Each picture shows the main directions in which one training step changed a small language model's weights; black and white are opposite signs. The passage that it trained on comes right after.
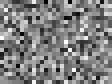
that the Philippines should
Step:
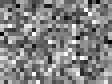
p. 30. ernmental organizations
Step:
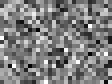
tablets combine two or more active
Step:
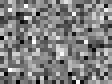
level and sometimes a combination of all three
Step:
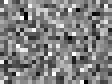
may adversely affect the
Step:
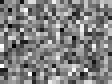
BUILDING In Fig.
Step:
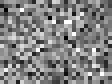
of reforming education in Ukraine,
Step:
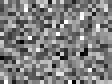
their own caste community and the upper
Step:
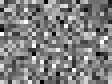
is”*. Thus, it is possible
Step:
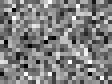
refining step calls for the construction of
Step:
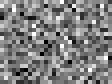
cases. However, unlike classic
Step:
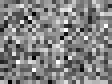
is prothrombotic,
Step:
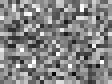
responsibilities to safeguard
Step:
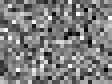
the time required for people in rural areas
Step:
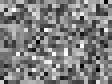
questionnaire “Entrepreneurial
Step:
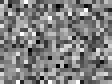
involving total lifecycle understanding and management
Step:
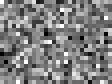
learning methods are integrated to enhance disease detection
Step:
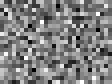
The statistical analysis did not demonstrate any significant
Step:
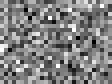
for house, agriculture to get more crops
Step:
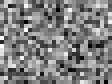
them or removing them to a safe
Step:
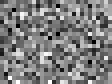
& Krueger, A.
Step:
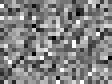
NERSC Technical Report no.
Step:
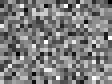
registrants verifying data by
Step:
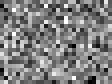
induces SD transitions between HSMM
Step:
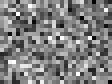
in content), one of which logically
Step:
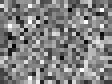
simulate a lightning strike to
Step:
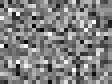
(BTM) in Electrical
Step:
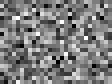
to stand for 30minutes, and
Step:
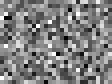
HYCOM. Indeed,
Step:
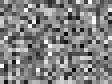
he includes internal and external security, law
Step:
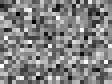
particularly the internet, enable individuals to access
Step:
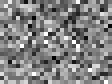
U.S. Preventive
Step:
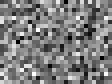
of catalyst. The CO conversion per
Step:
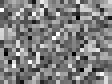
PV subsystem, the proposed approach is
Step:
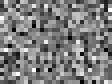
to mimic as much as possible
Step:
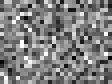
a significant impact on the quality of
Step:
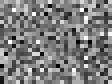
an overwhelming need for such
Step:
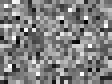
This study is aimed to investigate the issues
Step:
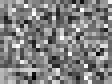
same working principle [8], their
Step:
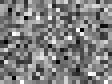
Taiwan's early success in
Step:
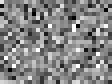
from d-d Transitions of Some
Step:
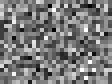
review looks at current research trends on
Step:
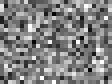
Diplomacy,” *The
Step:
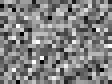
market system. There are further problems with
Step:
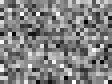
cultural differences (and similarities) with
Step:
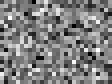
patients' data was conducted through interviewing
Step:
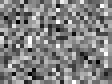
INTRODUCTION: Life depends upon the consumption
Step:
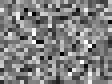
renderers for more Live
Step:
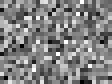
determine its degree, study the function of
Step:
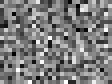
various demands and limitations in this changing world
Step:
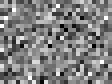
of depression. It was found to be
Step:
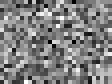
approach, argued that a material a
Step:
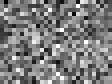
system 3. To identify the use of
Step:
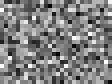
the first 2 weeks of March 2020 on
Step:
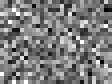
Fettel variety grafted
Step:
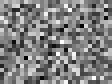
Karakaya, G., &
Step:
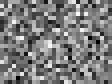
1 GB of memory. Each
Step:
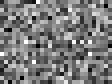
and research ethics guidelines, educational materials,
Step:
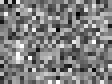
and A. Zastrow as a
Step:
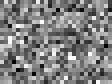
censoring application that could also be
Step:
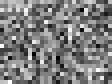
(Eqn 5) and
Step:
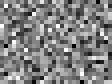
interim report Feedback and discussion
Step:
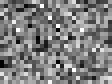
on which the trust factor of that particular
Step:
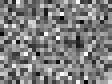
It has benefited in many ways by
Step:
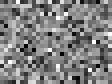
FSFI is a multidimensional
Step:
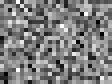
would be more appropriate for successful management of
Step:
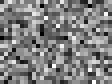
functions on the assumptions that there are
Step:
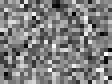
examined the key drivers in accelerating
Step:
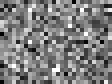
contents higher than 1 wt %,
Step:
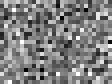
an authority. The development of laboratory
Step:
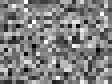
adult men are tobacco
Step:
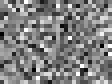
Electronic Library project. The agreement between
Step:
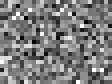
with full responses Failure of
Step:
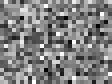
Spearman (r)
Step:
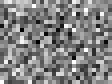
Linear models such as
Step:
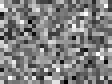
reported that their relationships with their parents improved
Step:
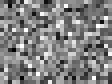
marketing, or governmental retreat,
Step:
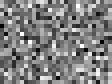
substance after a certain exposure time
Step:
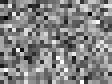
prediction," in *Proceedings of the
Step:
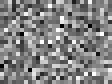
work reported in this paper.
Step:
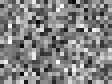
were drawn from the study 1.
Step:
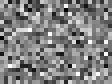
in this booklet can be found in
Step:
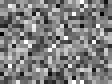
indicate whether the second sound is most similar
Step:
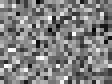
many application domains, such as designing
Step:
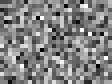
be made of different materials such as
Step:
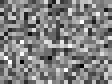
that are in IUCN red
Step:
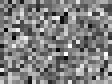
G (1999) The clinical significance of
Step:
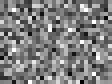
dichloromethane extract of
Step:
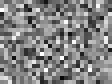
secure their infrastructure, it is the responsibility
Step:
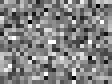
Plant Flavonoids:
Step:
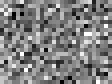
2013). An AR technology-based management
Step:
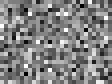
like insulin resistance, genetic factors,
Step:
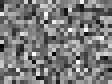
5 glomeruli, none
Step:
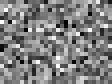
by reducing the shuffling time
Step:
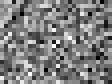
Model performance ² RMSPE,
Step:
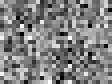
university, 34% from those in government
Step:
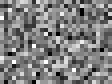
currently, COVID-19. In the
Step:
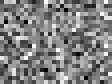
that will be generated of him if he
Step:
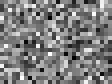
by every other person, or
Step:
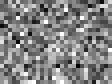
examine the effect of KS on organizational
